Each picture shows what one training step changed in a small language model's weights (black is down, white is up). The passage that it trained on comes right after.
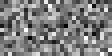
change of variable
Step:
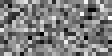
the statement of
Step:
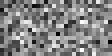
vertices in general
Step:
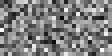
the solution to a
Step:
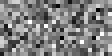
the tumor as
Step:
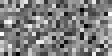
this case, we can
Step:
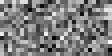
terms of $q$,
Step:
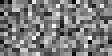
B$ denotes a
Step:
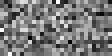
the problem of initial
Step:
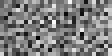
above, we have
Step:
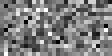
ordering cone.
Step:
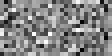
is the product of the
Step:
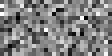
removed from
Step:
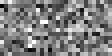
quotient of
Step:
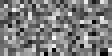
completes the bound for
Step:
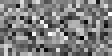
$. Recalling
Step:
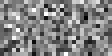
interpret their
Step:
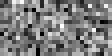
when accounting
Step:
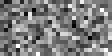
discretizations have
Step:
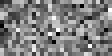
a term and the approach
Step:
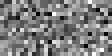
Let $\mu:
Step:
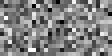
no success.
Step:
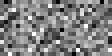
is a process in
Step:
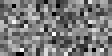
Cells in affine
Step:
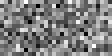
in this case. So
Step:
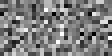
the pratical
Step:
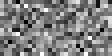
as a binomial
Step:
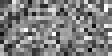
transversely along
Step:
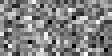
\phi \in
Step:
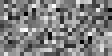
by $p$ the
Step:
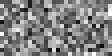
decomposition nor
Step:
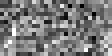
However if we consider
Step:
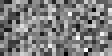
obtain a better result
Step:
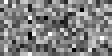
remaining points.
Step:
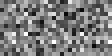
We would like to
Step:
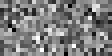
right triangle,
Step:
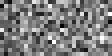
random variables. Then $$
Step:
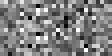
left to right. For
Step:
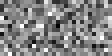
a domain together
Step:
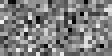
polynomials, we only
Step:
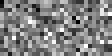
and doesn't
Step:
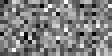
and $|X|\leq
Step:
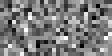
rate of convergence
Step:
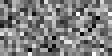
corresponding to $t$
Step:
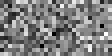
the measurability and
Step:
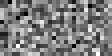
\neq 0$ or
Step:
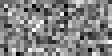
the condition (ii)
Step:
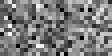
its Seifert
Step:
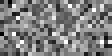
blue bounded
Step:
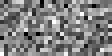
as well as all
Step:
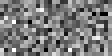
Let us now study the
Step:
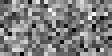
subsets of
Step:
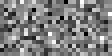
split monomorphism.
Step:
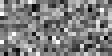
the following condition holds:
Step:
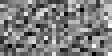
we can easily
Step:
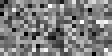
and $\Bbb
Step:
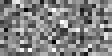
proof in case where
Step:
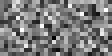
at most $K$;
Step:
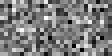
of the equation \[
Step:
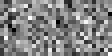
is also dense,
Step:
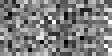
paper, we study the
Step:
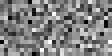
domain $X$,
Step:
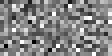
$\rho$, not
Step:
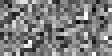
the letters of
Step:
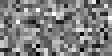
that the newly
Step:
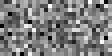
those of the
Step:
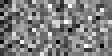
be vector spaces, on
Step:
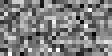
as a consequence of
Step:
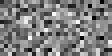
K \cdot \nu
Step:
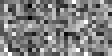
than falling
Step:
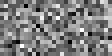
developed a
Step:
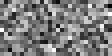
sequence of approximations
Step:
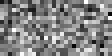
statement --
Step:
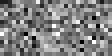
so that $(\dbar
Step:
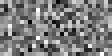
a compatible pair
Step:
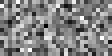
widely used;
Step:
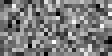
unique positive root of
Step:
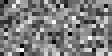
like in example
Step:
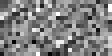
unbounded version
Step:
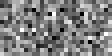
when $0$ and
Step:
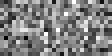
therefore its condition number
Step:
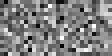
and give an explicit
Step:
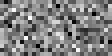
is decreasing
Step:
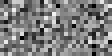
for $m\geq
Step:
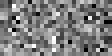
positive constant $C$,
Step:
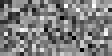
consider the abelian
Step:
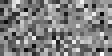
have selected a
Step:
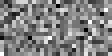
the characterization of all
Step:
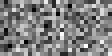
condition with divergence
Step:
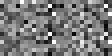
2.** The data
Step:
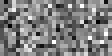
isomorphic to a
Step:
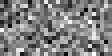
motion path of the
